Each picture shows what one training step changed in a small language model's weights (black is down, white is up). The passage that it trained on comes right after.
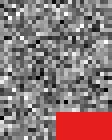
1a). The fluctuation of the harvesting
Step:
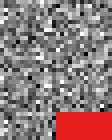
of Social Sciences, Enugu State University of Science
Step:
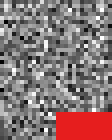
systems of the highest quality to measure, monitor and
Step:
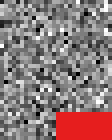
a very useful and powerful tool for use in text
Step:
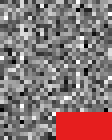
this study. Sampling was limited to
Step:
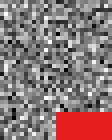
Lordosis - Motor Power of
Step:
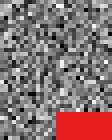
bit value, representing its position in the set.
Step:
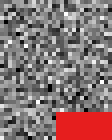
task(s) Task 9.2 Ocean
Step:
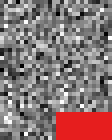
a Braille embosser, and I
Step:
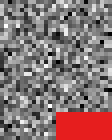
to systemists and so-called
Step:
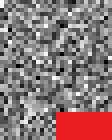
in DMPs. This modification allows us to
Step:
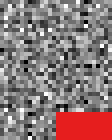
pre- and post-study measurements.
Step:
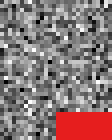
local growth factor production might play a pivotal role
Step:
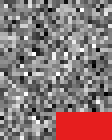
double articulation through which the various elements of the world
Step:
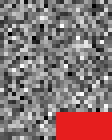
is pleased that he has excellent observational
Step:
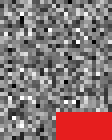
more luxuriously than live performing
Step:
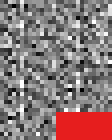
Kala Kunj, Besdide
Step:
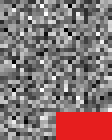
S. W. Choi, 'Fast
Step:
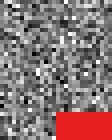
family cohesion and emotional exhaustion differ
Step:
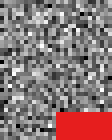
an "image" of the child; they reflect
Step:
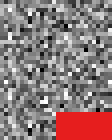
to High noise in the press shop 2 6 4
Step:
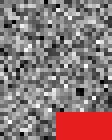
area with low tungro pressure. The yield of
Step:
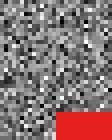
and mental integrity, privacy and data
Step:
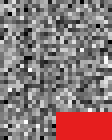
is correct when the value of (T) equals
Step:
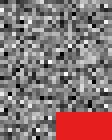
Resources D : Data Curation O : Writing
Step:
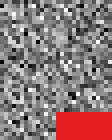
of the manual crank window method of reverse.
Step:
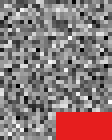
the case of CO adsorbed system, CO is found
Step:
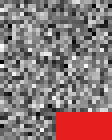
to the authorship and/or publication of this
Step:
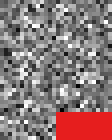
in an embodiment of the present invention the
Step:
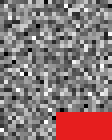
leaves is acidic and complex in structure. The
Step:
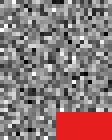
*Harmful Algae News* became a
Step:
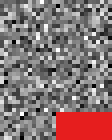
Diagrams of each class. The system-wide
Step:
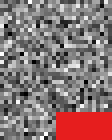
through support structures, this study demonstrates the enduring
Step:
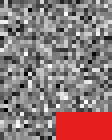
Given the Makkah Declaration and the
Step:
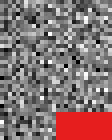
R : Resources D : Data Curation O :
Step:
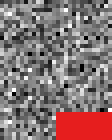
April - 18. Now in this center live eight
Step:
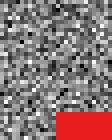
focus (Fig3a). Conservation-related studies
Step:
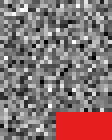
downlink mmWave communication system. Through the
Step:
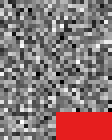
al. (2004). One of the most important analyses
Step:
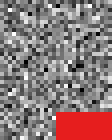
of this herbal tooth gum powder was aimed
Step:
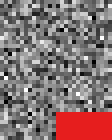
to subfamily Chloridoideae.
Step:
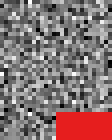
may therefore exist. Finally, program designers should be
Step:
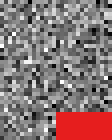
Enteric (typhoid) fever
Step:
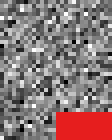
proposed as a method to construct a multivariate
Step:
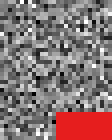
questioning the value of alliances. This environment
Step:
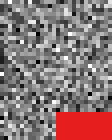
5. Cleaning editorial conventions
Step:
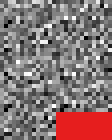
IT. This paper presents efforts through a curriculum reform
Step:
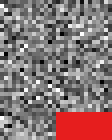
also declare that the research work have been carried out
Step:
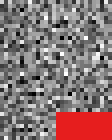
their delivery operations. According to Schroeder
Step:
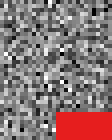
short sea trials was performed to characterize the behaviour
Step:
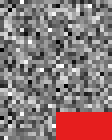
of contractors negatively. A wealth of
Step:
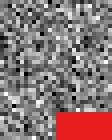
of the Criminal Code applicable in Southern
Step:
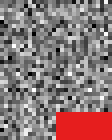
these factors can trigger an insatiable lust
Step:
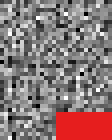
0.0356. Citrate and phosphate
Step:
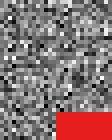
same material, yet always reaching different conclusions.
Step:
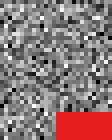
that political power is concentrated in the hands of a
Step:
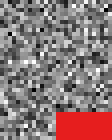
four known virulence factors of *K.
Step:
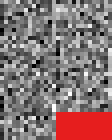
the Rural Areas of Okene,
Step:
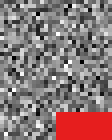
Results of tests on the six string quartets
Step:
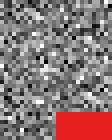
number of Parikh vectors of length n ,
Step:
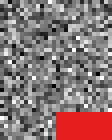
have shown that the administration of medicinal plants can
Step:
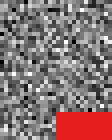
experimentally. Also, the systems that can hardly
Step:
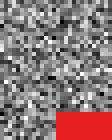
circular complex Additive White Gaussian
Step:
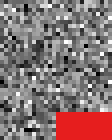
evaluated. After 3 h, a total conversion with
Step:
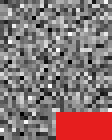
MHz). The inductive imaginary part can be
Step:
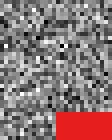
an important role on the levels of Pb in the
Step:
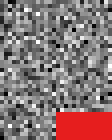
fourth quarters (1.2% and
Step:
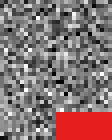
marks are: - Immutable –
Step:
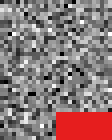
the most frequently used words in English language. It is
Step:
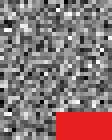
appropriate access and utilization of biological resources, 9.
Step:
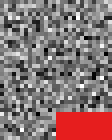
nutrient cycling availability. It also indicates the availability
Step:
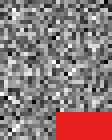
specifics of the region as a whole and of the
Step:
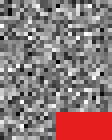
of the formulator of Article 28E
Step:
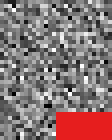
changes in BMI, WC, BF%
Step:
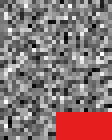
Thanos Balafoutis, Spyros
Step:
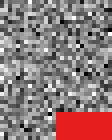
technologies can educate rural Indians about preventive
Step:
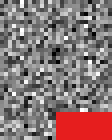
and AS managed analyses of the study and
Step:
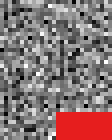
the Linked Data Cloud. A
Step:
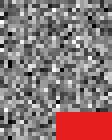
water saturation (S_w) is often
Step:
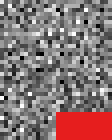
probability DLP Dedicated link protection EON
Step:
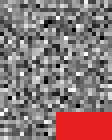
heat at constant pressure (J/kg. K)
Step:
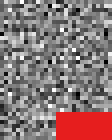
of Gender Gender Frequency Percent Male
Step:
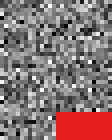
marked as v_1 , v_2 and
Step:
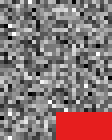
the market. These engagements were vital for helping
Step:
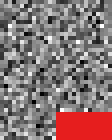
The *Engine* block represents the engine
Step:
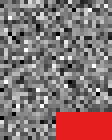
instant k , respectively. At each time step k
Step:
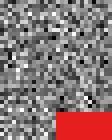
attached to a welding head, which
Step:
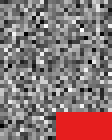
The two opposite approaches are competition and cooperation.
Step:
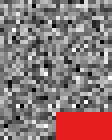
switches and central cloud servers connected to the
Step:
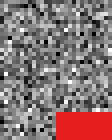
the sub-basins are predominantly
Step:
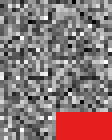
the SPK framework, the NAMC noise model
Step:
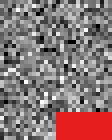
it is clear that the study arrives at a
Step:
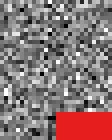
faced by banks or credit card companies, various
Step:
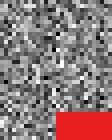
leather in the world having about 3000
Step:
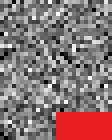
concise, and unambiguous. At the
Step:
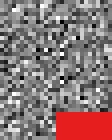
Computer Science, College of Science and Humanities,
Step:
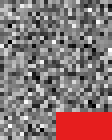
soil organic matter, bulk density and soil fertility
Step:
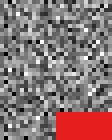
microgrid experimentation. By leveraging readily
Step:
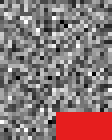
to explore local bacterial strains isolated from rotten fruits
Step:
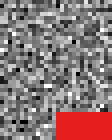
secretion, enhancement of mucosal
